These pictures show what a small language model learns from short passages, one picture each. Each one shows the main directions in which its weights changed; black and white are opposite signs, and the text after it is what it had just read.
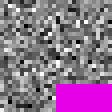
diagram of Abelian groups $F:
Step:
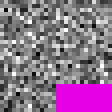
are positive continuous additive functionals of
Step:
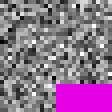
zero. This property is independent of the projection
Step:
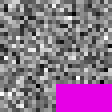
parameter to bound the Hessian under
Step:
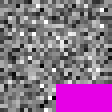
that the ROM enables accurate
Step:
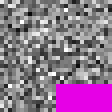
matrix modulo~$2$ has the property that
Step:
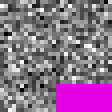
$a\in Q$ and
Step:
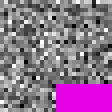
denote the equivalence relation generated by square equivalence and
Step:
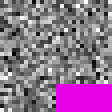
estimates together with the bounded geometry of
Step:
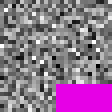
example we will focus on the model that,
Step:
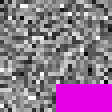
a linear second-order differential equation with polynomial
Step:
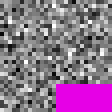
original definition, to define and study this property
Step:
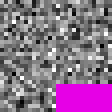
infinity.\\ \noindent {\em{-
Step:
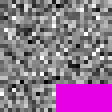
$R-$module. On the other
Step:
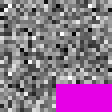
$x>x_0$ and all
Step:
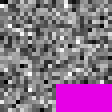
chain $X_t$. The Green function
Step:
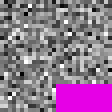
and two-sided Brownian motion.
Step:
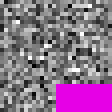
properly discontinuous, the kernel of every
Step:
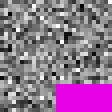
$\delta_1$ and weakly decreasing with
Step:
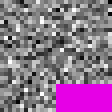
set, say $\Omega\setminus
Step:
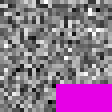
be as in (2.1). For
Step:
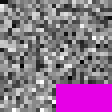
of minimal possible length in $\WW$.
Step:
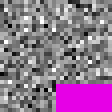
chains, but we could use normalized ones
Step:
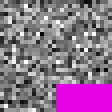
Then we obtain three surface-links
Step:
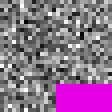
theory and Hochschild cohomology.
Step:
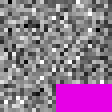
sink of rings for internodes of
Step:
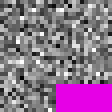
for the viscous \CH~equation
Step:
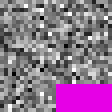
a low-rank approximation on each
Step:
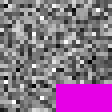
functor and $f^* \in
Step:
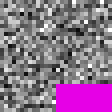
the validity of the last statement, consider
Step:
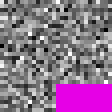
that, if $\bb{A}$ is
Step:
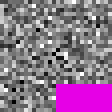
best approximation (\ref{eq:
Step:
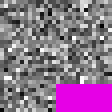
the constraint. By making use of the perturbation
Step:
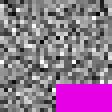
= \begin{bmatrix} P_1
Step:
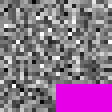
\cite{yoko} pointed out
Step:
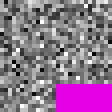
For all $i,j$,
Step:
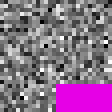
defined by the equation $y^2=
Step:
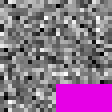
are of the form $c312,
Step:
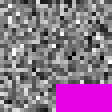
be seen that the momentum and constitutive
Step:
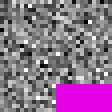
We first claim that there exists a bifurcation
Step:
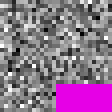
for all $\tau\in\We$,
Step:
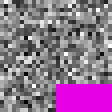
polynomials. In addition, we report a
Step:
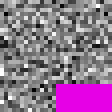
or Hilbert spaces - although the latter are very
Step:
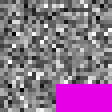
and $X$ a normal projective
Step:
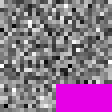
\frac{\alpha}{3}) \ldots
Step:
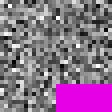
lines correspond to the CARA lower and
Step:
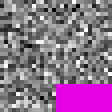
$\varepsilon_1$. We introduce the following
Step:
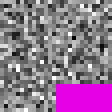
and \item $\gamma'_t$ is
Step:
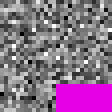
from the TSO, causing a
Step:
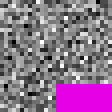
is one of the following spaces:
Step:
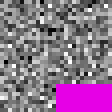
did not give explicit equations). This note,
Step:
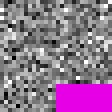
Warfield's coordination was very much
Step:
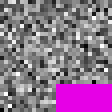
\leq t)\end{equation*} in
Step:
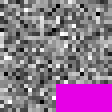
vertex set for $G$, are adjacent
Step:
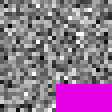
\). We here order the fractions with
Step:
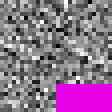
main approach that enabled us to establish
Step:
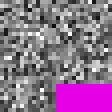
case, we only have the three terms in
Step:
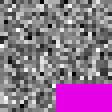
terms uniquely of the somewhat formal description I
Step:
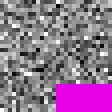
not divide $u_m$. These imply
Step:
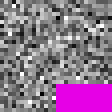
simplest possibilities to estimate the exit
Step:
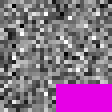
Mountain Pass Lemma]
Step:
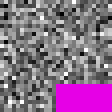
size $m$) as shown in Figure
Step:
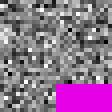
natural $n$. From the Wilson
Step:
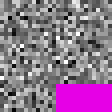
precisely when it has been dilated from a
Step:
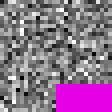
app plan prod2loc} \\
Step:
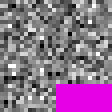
$\ff_p$ in some cases we
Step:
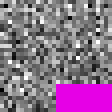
and $H_\alpha$ over
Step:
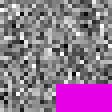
the monodromy group is an arithmetic
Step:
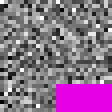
\tau$ and $x \not
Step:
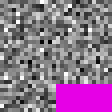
relies on the knowledge of the full subgroup
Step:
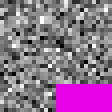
various types of curvatures are defined.
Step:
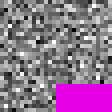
therein) and is not specific to the
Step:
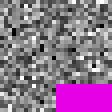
The only difference is that we now require two
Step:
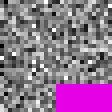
\centerline{} \begin{abstract}
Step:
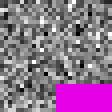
example $\vp$ is given as a
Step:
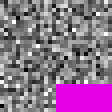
\begin{defi} Let $\displaystyle
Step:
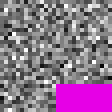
$\xi \in \mathcal{X}$
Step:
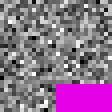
of the literature I have seen takes the criterion
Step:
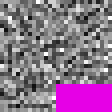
to the third property, robustness to
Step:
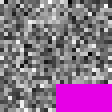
\end{cor} \Pf The
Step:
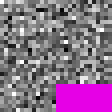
first, second and third spatial partial derivatives of
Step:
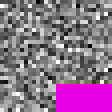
in the case $k = 4$, the
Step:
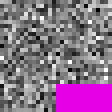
if the \textit{f}-images
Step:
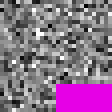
around the dispatch target, so
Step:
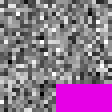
be the degree of an almost generic cover
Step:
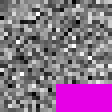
} &t \geq s \cr
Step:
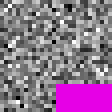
\prod_{\alpha \in R \setminus
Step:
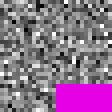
advantage that a system in base 12
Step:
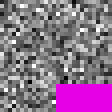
Complex anti-self-dual connections
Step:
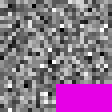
$\Om$). \begin{definition}
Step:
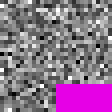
hyperbolic manifold $N$ with conformal boundary
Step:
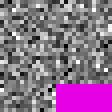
is a unit-speed $F$
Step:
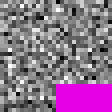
\infty$ and $k_T
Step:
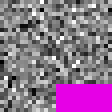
error $u-u^N$ also
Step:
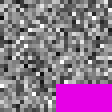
\cite{Hagan}, where a
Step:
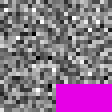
for computing estimates, and so their computability
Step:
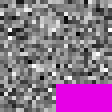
points, has an incidence graph which is
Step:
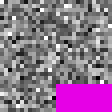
extends to the twelve
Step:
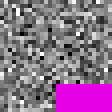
same connected component of the orbit), then there
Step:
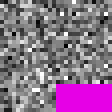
abelian normal real vector subgroup $V$,
